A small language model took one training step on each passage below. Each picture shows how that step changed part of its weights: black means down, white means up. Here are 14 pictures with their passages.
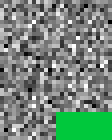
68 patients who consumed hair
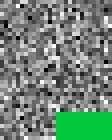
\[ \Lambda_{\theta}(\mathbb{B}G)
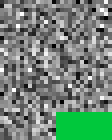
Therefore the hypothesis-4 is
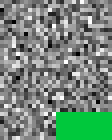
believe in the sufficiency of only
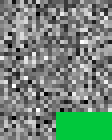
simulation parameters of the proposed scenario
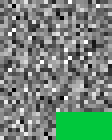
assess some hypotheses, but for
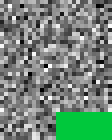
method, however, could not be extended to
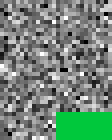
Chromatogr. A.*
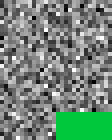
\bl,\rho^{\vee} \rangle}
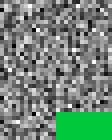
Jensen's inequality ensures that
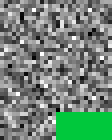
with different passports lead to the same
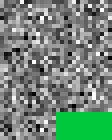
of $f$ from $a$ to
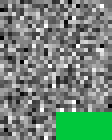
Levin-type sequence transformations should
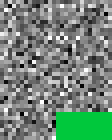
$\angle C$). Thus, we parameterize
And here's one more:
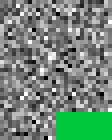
one relative to the point $x_0$ and
